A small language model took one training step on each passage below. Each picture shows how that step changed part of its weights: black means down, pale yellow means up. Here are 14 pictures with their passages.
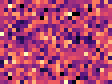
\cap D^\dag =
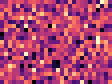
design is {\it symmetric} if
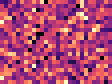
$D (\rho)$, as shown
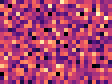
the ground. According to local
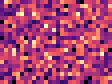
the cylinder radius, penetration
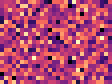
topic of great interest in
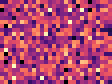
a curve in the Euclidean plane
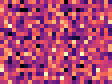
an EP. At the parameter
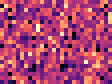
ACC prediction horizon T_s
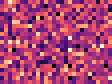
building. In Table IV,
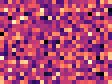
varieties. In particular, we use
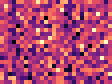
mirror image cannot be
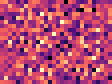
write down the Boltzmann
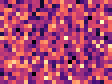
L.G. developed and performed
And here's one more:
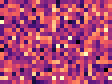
choice \begin{align}
